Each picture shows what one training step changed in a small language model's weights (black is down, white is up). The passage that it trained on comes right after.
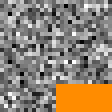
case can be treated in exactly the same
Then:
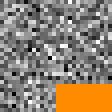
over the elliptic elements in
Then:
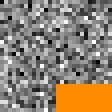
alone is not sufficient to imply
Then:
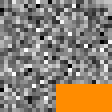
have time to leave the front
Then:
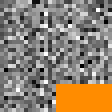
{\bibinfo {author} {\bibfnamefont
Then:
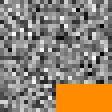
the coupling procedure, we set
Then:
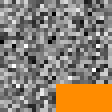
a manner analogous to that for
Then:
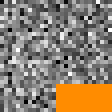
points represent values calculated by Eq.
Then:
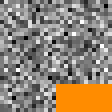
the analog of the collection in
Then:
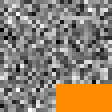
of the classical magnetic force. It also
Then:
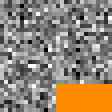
distribution is mostly %composed by events
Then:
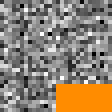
transition. \end{abstract}
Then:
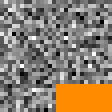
characterize a probability distribution. In
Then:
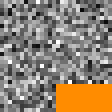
Let us consider the Dirac particle is
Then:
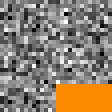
acceleration. The hereby generated electron
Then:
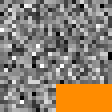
be written as~$(x,t)$
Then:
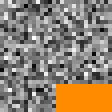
the external force. The
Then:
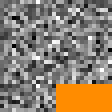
G. Martinelli,
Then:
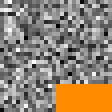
which number of multiple it is. Let us
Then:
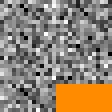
particularly interesting epoch because the
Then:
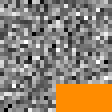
\label {AA33} \end
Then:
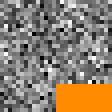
by merging $B_i$
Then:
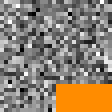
in higher dimensions have been established by
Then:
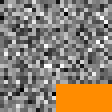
collecting data at different spatial positions
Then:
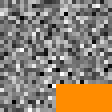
solution for the plaquette energy
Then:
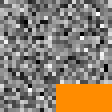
a single co-ordinate from each
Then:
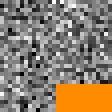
by a down spin or an up
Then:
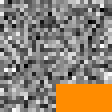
the double bond (subscript:
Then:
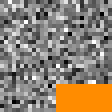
of Theorem 1.1} By the
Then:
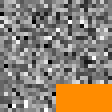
are both bounded sequences of real numbers,
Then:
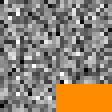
dataset, we used slices
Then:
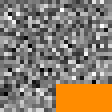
addition. Of course, under the
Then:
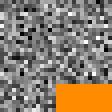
\cap {\mathfrak K}$ then $$
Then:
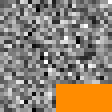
$x_2$, with all properties
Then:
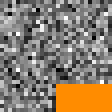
fiber $F_{d}$ can be
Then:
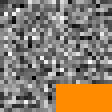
Now we are going to estimate consequently
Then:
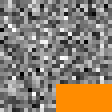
like a generic fashion as we
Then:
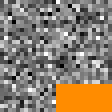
Of course, the second assumption is
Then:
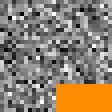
then (\ref{lx}) itself
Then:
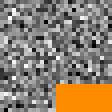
equations \eqref{A-two} satisfy
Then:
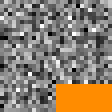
to be introduced, it can be
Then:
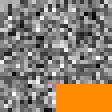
conflicting calculations and sets the
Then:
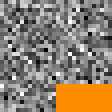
flux in the $i$-th group to
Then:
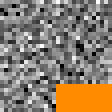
red giants. For instance, a high
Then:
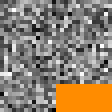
Consider the parallelotope
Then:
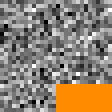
correlation is performed between the reference image
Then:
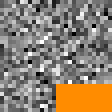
$n\geq1,$ while
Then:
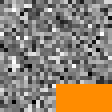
localization properties of the lowest and
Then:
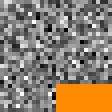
**1. Introduction.** We will
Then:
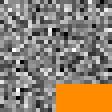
the field $\mathcal{F}$) with
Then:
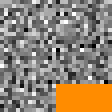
with tractable statistical models.
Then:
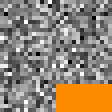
idempotent theorem. Let
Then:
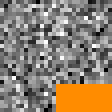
al.\,2012 for further discussion).
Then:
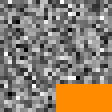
faster CMEs, as
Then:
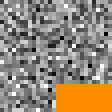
the present paper is not just to generalize
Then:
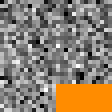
having a low barrier to
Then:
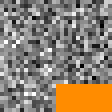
unknown whether the Baues graph
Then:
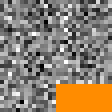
uncertainty estimate. This approach is effective when
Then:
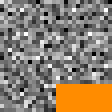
action given by positive scalar multiplications.
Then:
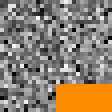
+ 1]$ for every $x \in
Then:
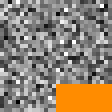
should be granted or not, the
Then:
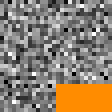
maximum values of \ weighted
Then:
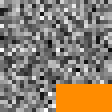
the vicissitudes of HAB
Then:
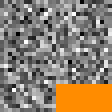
function which stems from the interlayer
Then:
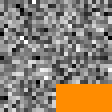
I. Yaminsky and
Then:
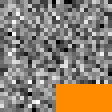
$\bar x_{k+1}$ satisfying
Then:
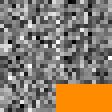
In the incompressible regime,
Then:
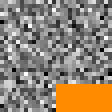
of bistable region for varying
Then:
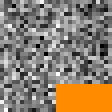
-- seemingly matching
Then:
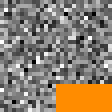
make the posterior covariance matrix diagonal
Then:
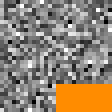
{\em solution} in the following).
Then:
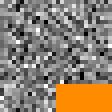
the ADM mass equals
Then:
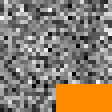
We remind the reader of the
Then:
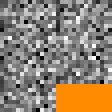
d\bar r_l d\bar
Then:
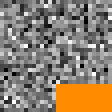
\emph{Knudsen number}
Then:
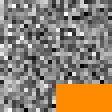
The use of very large antenna
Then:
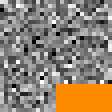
Hui Cheng and Jiannong
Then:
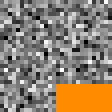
work, we propose to estimate the
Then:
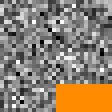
have anomalous terms, since
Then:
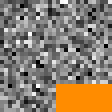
and using the unique height assignment
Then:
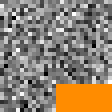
toward the hashtag as a more
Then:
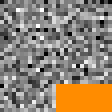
Further, we also show that
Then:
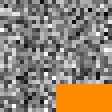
\end{equation*} is at most
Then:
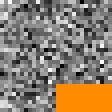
first category alter the simulated
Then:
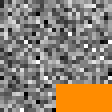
smaller brands with fewer than
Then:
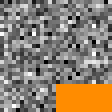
$, because $p$ has the same generic
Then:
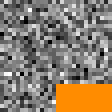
the second and third steps, we
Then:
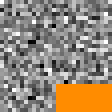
in amorphous many-particle
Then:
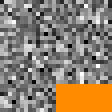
that $L$ is not strong
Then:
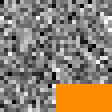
deals with the question: Who will
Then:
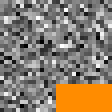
more divergent cases are observed compared
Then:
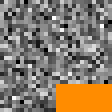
detected faint companions was also
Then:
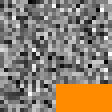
no added computational cost. Hence,
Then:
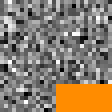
we can use the limiting forms
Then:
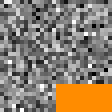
and producing first results. The
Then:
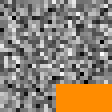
normal bundle of this embedding (defined by
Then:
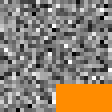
notations let $H^r :=
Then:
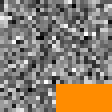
This makes TOOT the first
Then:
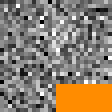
find the intuitively best agent
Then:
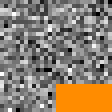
\midrule $\log(\tau)$ &
